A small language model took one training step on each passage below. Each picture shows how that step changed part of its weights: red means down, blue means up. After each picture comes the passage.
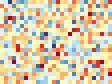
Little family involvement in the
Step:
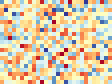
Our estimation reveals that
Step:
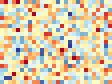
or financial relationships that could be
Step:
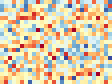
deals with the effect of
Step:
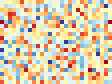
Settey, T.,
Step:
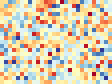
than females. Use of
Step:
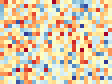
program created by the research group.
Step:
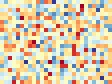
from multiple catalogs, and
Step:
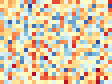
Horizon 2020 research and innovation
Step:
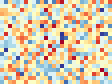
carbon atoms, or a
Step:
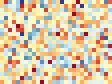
Col Belisario
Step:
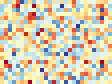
of the framework, and the development of
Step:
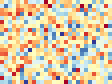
often require a diversion. Post
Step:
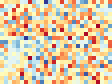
molecular docking analysis yields
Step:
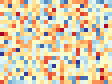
50 patients with intractable lower
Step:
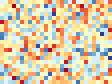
there is a will. 6.5
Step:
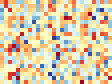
out through your nose. Let
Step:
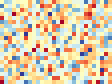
a month to rearrange teaching
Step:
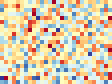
El Hadji
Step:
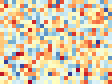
with Promotion Dependent
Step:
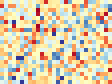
energy level and recharges its
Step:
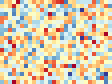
associated with ZIB which are all
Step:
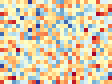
trimesters (shown in
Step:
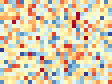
is creating 2 major problems in education,
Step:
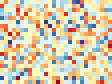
identifiable cause. For example,
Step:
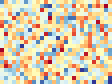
the vent panel, which
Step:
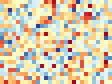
of ketones in body
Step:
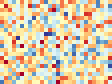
identification and 3D
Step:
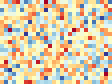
risk, and that woman invest
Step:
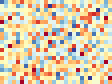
Bangkok was designated as
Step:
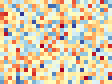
address this issue by enabling
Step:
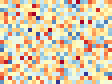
in order to evaluate the maximum performance of
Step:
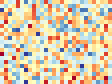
the Alliance to enable
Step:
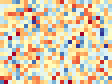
which are the meaning of communicating
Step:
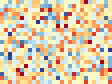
and docetaxel may increase the
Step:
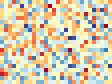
Financing of the Population and
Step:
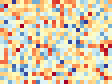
manuscript. All authors
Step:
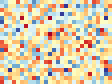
provide an avenue to analyzing
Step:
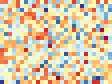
while the average reading performance in 2022
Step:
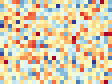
to validate the accuracy of our
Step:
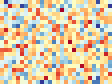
Article history: Received
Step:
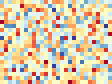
the consulting services market, due
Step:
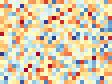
vital component in shaping
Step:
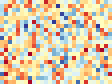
the record companies and publishers
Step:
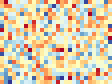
ANFIS network is based on
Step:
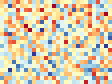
(Fig. 2). The optimal
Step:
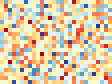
Thirdly, assessing the total
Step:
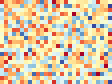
scientific foundation for the development of
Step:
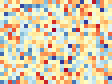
responses. To control for potential ordering
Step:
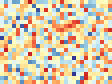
the two-way transfer of knowledge
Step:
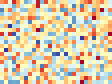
higher forward speed in more
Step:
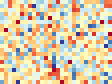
industrial sector may impede growth in
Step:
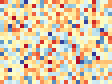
other methods of statistical analysis, a set
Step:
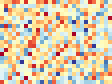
an aspect for success in learning and
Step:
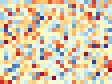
with the UWS fieldwork
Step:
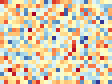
and NBD 11, which predict
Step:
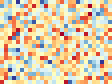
of scientific knowledge acquired independently of
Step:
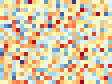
to age prior to the NICE
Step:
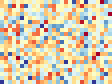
for women's health. Assumptions
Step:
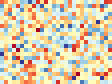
these new capabilities are still faced
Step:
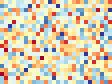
and vasoactive,
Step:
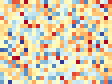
(Gallian J,
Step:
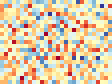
two independent Wilkinson power
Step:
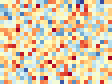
article on youth advisory group
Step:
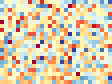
subjects. learning styles as
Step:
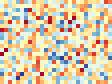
its own context. There are a
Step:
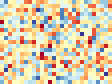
Iraq market stock. It
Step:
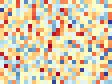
the human element in an organization or
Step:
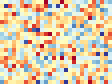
experienced a significant upswing in
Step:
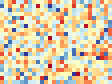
the disease spread to most countries of
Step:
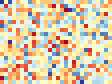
*Let $k, l
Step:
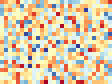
researchers when it comes to research data
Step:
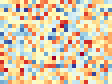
that needed for predicting the rock
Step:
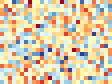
within 5 to 15 minutes of
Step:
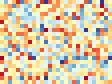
The transformation of an ordinary
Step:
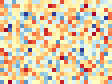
experience greater stress and hesitation while
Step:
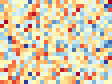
a foreign language is seen as a way
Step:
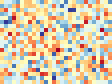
One of the strengths that company need
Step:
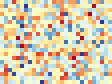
and competitive personnel for
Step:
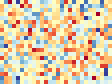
p1 VOX ph
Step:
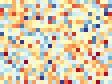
3 Mean \pm SE
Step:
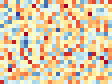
Strengthening and Widening
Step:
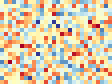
expectation. Regression Models for
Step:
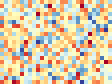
les personnes et les
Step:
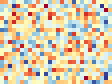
0.00 obtained is less than the
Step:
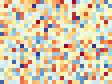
emerges out of local practices where multiple
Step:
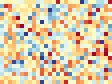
JEL classification: A12,
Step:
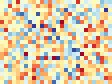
Fulbright Award
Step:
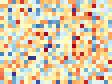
to 90%. With knowledge of the
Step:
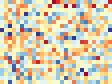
gradation of symptoms according to
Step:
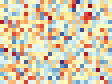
of the early religions, or to
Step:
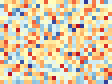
will increase the shelf life of
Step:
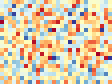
Bonales et al.
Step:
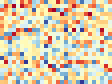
as the ability to read and
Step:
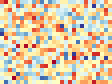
were found to consist in similar
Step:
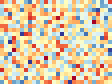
certain reaction conditions the 5%
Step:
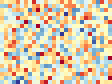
illustrating different effects of the
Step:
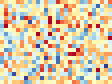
It will provide web content from the
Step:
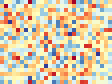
to the presence of divalent
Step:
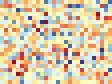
auditory learners: Since these
